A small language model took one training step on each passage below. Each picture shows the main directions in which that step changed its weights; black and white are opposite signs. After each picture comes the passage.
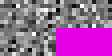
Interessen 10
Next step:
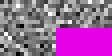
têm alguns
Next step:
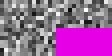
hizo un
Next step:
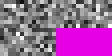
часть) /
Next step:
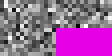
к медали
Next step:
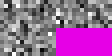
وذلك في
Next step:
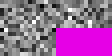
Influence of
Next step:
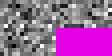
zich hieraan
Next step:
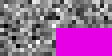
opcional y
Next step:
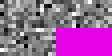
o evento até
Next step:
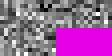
da sociedade
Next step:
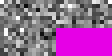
educativo, mujeres
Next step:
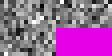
continuă cu
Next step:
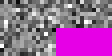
endi sil
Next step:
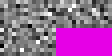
yoritish va
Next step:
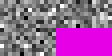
tarixiy ong
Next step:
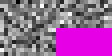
com Paration,
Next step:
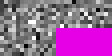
placenta and
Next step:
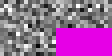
kreeg men
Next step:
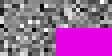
вводу в
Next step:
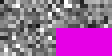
existente entre la
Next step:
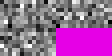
ingresso ou
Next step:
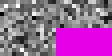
cantidad de
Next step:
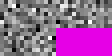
decir, a todo
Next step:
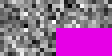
comunicación ha sido
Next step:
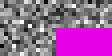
by Armenian
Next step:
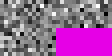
It is proposed
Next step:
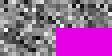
possibility to
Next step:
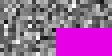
Por participarem
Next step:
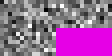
исследования формирует
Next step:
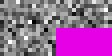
razão e
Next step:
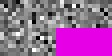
σ* Si
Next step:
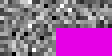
نانو به
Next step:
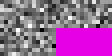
tushunmay umumiy
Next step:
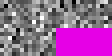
golpe con
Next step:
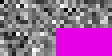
tahlilning yangi,
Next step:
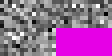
deutlich, dass
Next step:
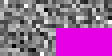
Ushbu tadqiqot natijalari
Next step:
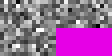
mengacu pada
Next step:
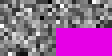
hozirgi zamon
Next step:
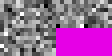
Bemor uning
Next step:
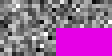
ishni boshqa bir
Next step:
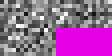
ética, políticas
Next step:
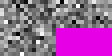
temperature of the
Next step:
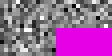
бізнес під
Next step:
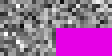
ijtimoiy tarmoqlarda
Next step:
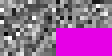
le discours
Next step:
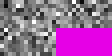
Ukraine In the article
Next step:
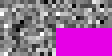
maqola kabi turli
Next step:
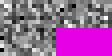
ditemukan pada
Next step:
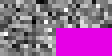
jarayonidagi faol
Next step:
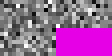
capital in the
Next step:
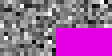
ensino superior seria
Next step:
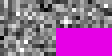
da literatura.
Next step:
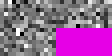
begrip te
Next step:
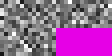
water, oil
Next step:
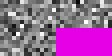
с участием
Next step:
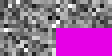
en posición
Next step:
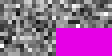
uit het
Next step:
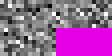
Research. –
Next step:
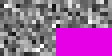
tiempo - Nociones
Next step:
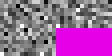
на розвиток
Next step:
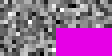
**O ser e
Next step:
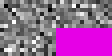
olib keladi.
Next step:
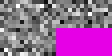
madaniyat va boshqa
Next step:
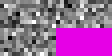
las concepciones de
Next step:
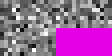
dan pada saat
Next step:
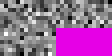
totalidade social em
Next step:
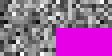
sanoatini rivojlantirish
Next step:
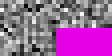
investigación? En
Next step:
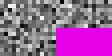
permite o processamento
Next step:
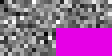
agentes de
